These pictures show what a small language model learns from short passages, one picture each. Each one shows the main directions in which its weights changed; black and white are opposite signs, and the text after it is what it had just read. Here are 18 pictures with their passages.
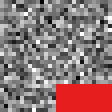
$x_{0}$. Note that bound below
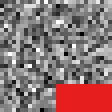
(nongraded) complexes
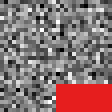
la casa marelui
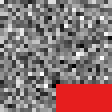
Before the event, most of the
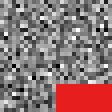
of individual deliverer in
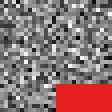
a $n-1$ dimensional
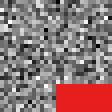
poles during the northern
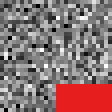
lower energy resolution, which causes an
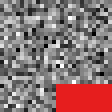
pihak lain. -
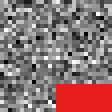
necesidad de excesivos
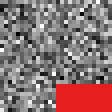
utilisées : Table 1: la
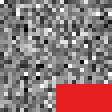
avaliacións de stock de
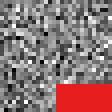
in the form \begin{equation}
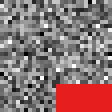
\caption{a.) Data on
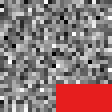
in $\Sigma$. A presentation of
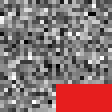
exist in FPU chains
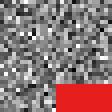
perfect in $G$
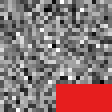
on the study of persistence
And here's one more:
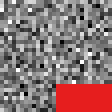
involved. The case of a
